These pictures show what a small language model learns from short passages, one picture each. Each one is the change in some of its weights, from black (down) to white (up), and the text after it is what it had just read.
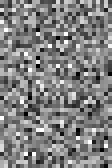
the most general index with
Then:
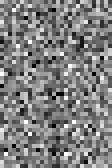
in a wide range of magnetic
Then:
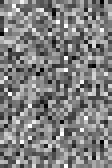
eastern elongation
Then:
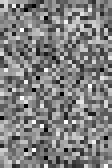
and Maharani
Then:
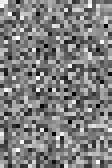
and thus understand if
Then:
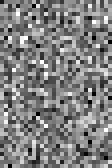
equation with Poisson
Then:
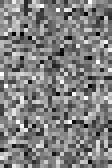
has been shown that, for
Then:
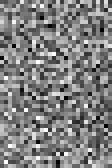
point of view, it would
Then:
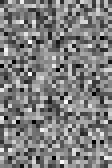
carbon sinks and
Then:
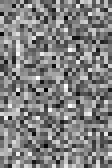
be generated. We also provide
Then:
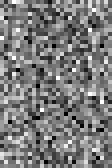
personal companies due
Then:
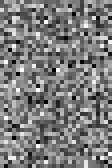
agents to produce any
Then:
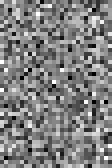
oxidase activities
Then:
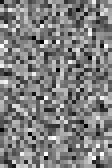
$i$-th intersection of
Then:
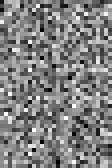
To this end, we manually
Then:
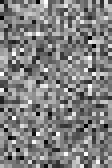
despite the exotic
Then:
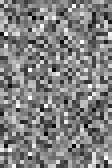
The findings underscore
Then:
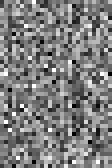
natural capital
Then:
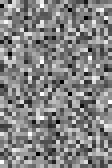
where the energy is distributed
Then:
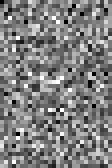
participants unaware being of
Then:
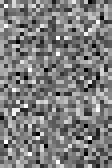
men was significantly higher than
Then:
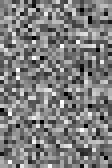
Hopfield model through the
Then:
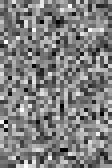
patterns and relations,
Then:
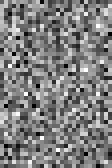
features are extracted at
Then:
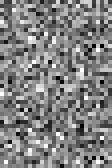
the groundwater is
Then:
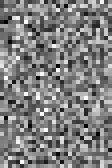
clusters are stable as they
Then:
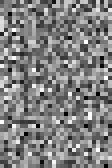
one has paid special
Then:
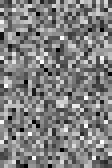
the other hand is trained only
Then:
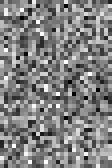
is kept in a
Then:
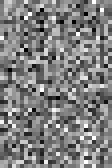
distinction of related methods is
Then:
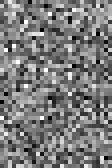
viability of human
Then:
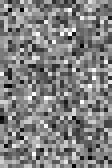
frequently encounter
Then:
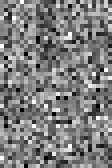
relatively small 545
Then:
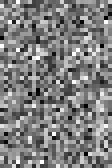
introduced the LDV
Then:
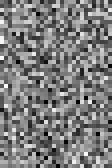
the need for future
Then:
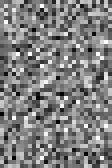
can be implemented in a similar
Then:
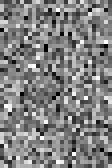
as ``what is the set
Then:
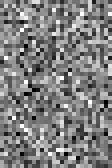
in Taiwan
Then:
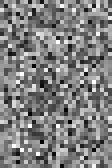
adverse events being mild
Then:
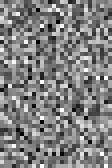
the SSRI method's
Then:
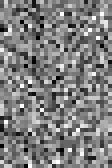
in the European
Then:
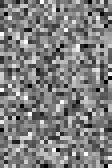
annual power output that
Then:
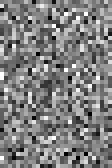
a maximum factor of $
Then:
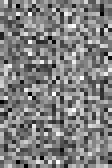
Leonov, A.
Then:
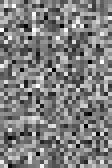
by the Chandra and
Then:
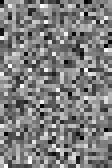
theory in the Landau
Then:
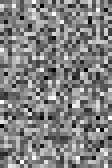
the crack-tip
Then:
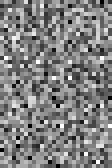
data cube with the same
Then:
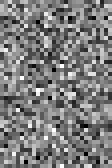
conformity The assessment
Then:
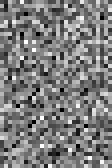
value of plant height following
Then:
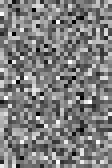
and de Boer,
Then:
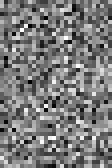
involvement of all
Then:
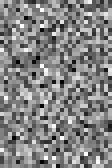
theoretical prediction \eqn
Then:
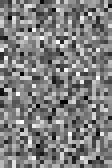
a longitudinal and a
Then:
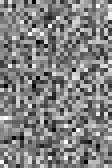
on the strength and
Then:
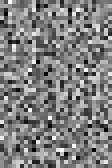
sensors for temperature measurement
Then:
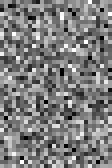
and regular glucose
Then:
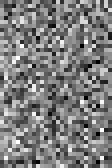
four selected features are
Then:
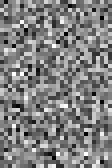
with immaturity of
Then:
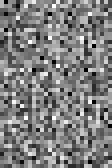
folomeev}. On
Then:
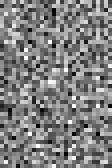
for testing the viability of
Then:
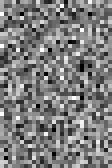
FB conceived and
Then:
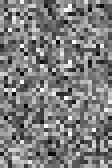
relative angle between the
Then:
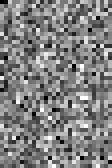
Experimental Materials
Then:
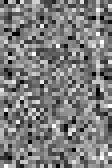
between 11- 20 year
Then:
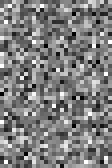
should develop children's higher
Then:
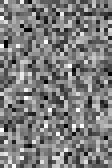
not depending on $M$.
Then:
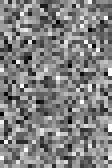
inflationary observables.
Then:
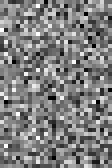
string-matching methods
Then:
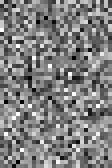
and digital systems will
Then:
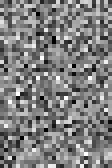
the participation of medical
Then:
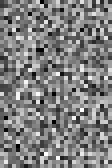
Economics. In
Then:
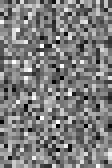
which are integrated into a
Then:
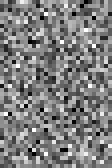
and choosing examples
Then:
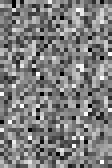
digging into the
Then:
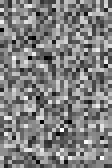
the hybridization which can
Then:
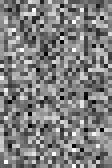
the freedom to
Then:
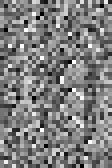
emerging farmers,
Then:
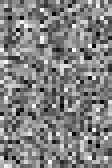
``latent interest.''
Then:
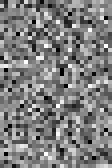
consortium partners
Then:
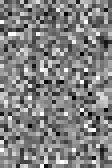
by solving the linear system
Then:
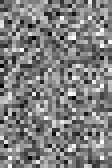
addressed. Knowledge
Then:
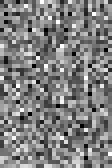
Snell's law may
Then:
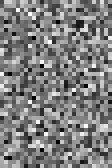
TianQin has, over
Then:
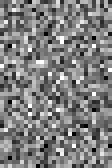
individuals a life with
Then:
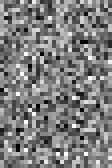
design with a quantum generator and
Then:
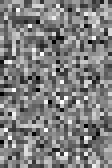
processes and from a number of
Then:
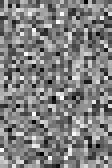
natural alternatives
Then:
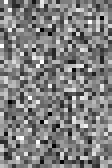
spectral shape is
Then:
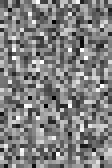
contributes to damage
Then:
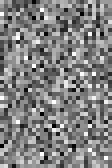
Score Parameters
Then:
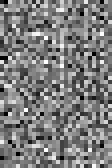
*Vaz et al.
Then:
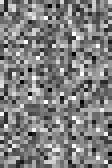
word are sections for
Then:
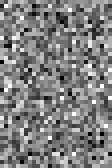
work is arranged as
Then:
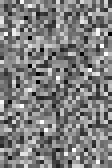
at a large magnitude, development
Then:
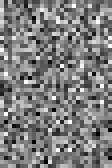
the most favored
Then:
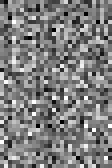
using the estimated flow
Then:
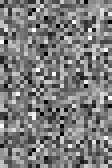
1 1 Greylag
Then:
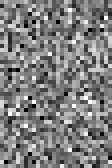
residual phase error at
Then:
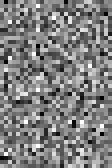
M., Noyelle,
